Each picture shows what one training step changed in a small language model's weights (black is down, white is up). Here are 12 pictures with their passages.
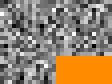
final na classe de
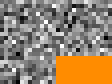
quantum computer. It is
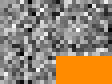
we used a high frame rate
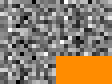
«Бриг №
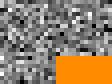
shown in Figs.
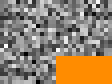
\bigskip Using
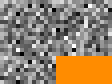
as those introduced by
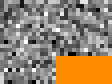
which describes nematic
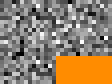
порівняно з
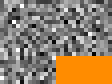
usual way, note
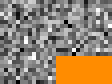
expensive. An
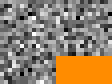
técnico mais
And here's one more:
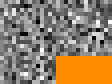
sur le même
